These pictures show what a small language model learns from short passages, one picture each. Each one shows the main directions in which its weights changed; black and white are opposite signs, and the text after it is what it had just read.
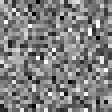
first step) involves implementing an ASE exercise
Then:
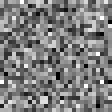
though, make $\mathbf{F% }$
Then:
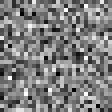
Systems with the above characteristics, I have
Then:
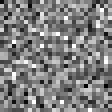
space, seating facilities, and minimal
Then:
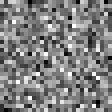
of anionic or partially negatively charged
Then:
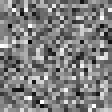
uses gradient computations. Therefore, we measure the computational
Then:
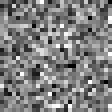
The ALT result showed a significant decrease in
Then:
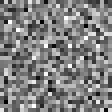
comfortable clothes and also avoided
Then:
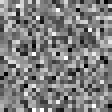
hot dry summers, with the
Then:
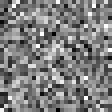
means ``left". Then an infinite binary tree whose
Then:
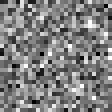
{ node[end, label=right:
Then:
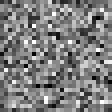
the measures are mutually alien,
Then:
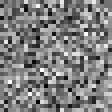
and party representatives to evaluate factors such as
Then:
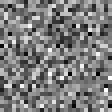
two Aztec diamond regions,
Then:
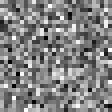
family.' (Family member 9).
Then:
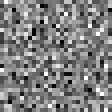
the Delta blues. Composition
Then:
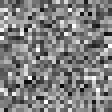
this method is that $ \widehat H =
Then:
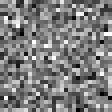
2. Electropherogram of the blood
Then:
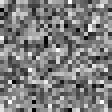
%encapsulated parts here as they
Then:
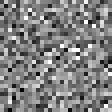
reflected the sport's local rise.
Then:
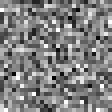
4.4% of the variability of dependent
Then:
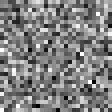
of the universities in Kenya used for the
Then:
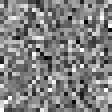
and diastolic blood pressure, and the
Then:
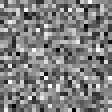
in $\sphere^3$, provided
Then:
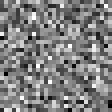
and $B$ are isomorphic. In this
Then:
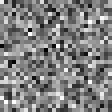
next task is the Laplace transform inversion of
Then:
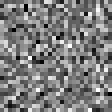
such that $x$ is continuous at
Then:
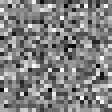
Coyne and McMickle
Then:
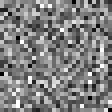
$A_{16}$. The first 16 relations
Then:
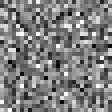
drugs provide effective pain modulation without
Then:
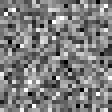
\to X_{\bar{K}}$ the corresponding
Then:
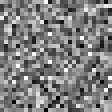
layers as single, individual layers when they were detected
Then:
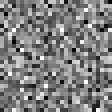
diet* protein* OR whey
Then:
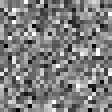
of tonsillitis occurred only in
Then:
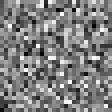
$I\left( t\right)
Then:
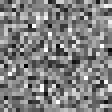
"Natural Rate Measures in an
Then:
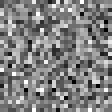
rapport \`a sa mesure
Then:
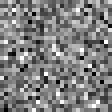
this problem. If a topological group $G$
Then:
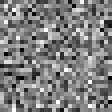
different subjects. Badani classified the
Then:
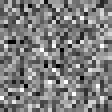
transformation occurs during the constant mechanochemical activation
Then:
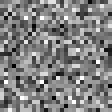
the following definition. \begin{definition}
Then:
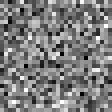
compact surface $F$ and $N$ has
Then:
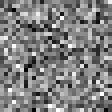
doing so, management scholars have
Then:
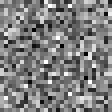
has also been established. This is a
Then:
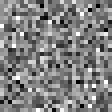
the relativity of simultaneity, which
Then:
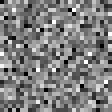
\cite{RZ}, one can immediately deduce
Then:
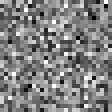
I R D O E Vi Su P
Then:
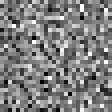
such as Green's relations~\cite{Green}
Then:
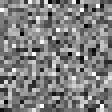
K$. For any $K$-representation
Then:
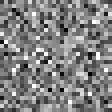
can lead to burnout, health problems, and a
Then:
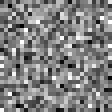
decisions. Experts emphasize that it is
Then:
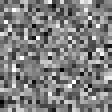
graphite electrodes (broad black
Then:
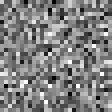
Then at any point $x$, where all
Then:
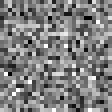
table above shows the results of the physicochemical
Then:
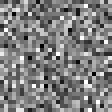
time}. Since we admit also large initial density
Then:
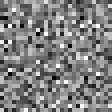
\\ \hline miniDAFJS01
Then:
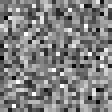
complex between-species interactions found only in
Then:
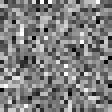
diminishes braking system performance and extends
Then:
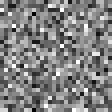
\eqref{2.2}) is a common
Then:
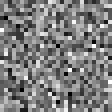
are methicillin resistant
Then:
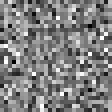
can be expected from mixtures for four and
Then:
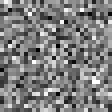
displayed in the following table: $$
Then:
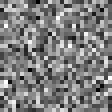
steel [7] or sintered
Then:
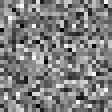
Hamiltonian dictionary of basis function
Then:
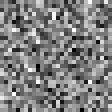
of the maximal clique. The present algorithm can
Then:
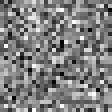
is impossible. And we proved Subclaim.
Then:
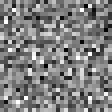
trends in the dominant identity theft
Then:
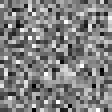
capabilities of this control strategy. Future addition and
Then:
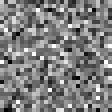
is incredibly beneficial to business.
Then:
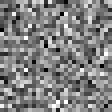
on the diagonal. Therefore the determinant of
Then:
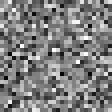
all the interferences taken into account. It is
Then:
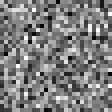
4-linked D-glucose
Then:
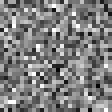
is strongly regular with $\lambda=0$ and
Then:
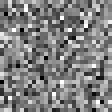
estimation based on standardized operational definitions
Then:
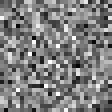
“well-run organizations”. The results
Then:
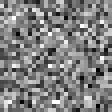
and one has to integrate over them, leading
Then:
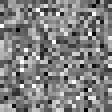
to the group of natural numbers formed by
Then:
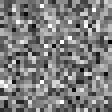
\BQ/\BQ)$ denotes the absolute
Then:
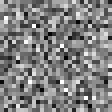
the separation from the free-free beam.
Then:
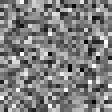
lives of a lot of individuals of
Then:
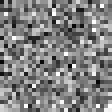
only Morita invariant as it is shown in the
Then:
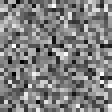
is not the other components but Generator, a
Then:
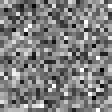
sections. Synthetic jet actuators
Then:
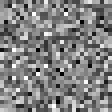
equation, due to the single layer distribution. This
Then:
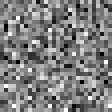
part of Lemma 1. The second part b)
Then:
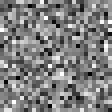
(49.7%). All participants have been
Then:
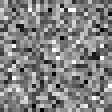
information technologies and infrastructures. The processes characterising
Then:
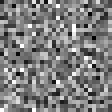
frequency should be half times less than the switching frequency
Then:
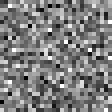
(Paulstone & Leroy,
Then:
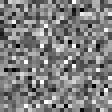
in subsequent courses, particularly in advanced
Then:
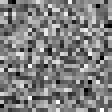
who developed EMF and severe heart
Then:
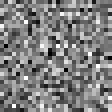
$\Lambda$ is the class of the projections,
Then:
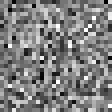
NaRDuS helped institution in
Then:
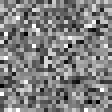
the least number of sets and the division of the
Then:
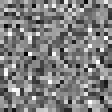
being $\l^1$. Another justification is
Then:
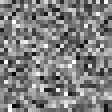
mean curvature flow and prove that the corresponding system of
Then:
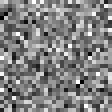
del agua fue monitoreado
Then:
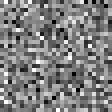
S| = \gamma(\overline{G})
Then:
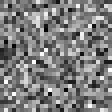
posit that as students participate in the shared
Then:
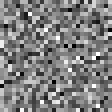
auditory categorization: Implications for first
